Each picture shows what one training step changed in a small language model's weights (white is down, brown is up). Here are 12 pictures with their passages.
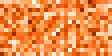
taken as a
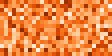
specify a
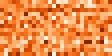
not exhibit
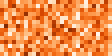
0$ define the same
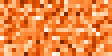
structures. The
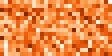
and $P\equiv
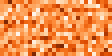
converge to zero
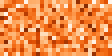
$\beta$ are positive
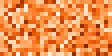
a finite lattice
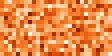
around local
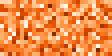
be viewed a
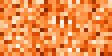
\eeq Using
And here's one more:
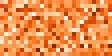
test for the
